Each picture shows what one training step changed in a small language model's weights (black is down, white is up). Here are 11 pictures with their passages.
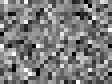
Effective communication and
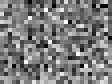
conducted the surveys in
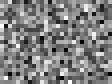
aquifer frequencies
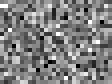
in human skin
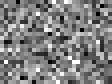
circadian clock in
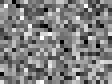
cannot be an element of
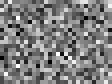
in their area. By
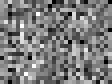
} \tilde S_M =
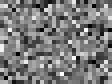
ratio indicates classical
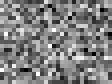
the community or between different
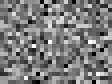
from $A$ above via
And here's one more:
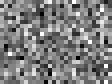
to previously unseen
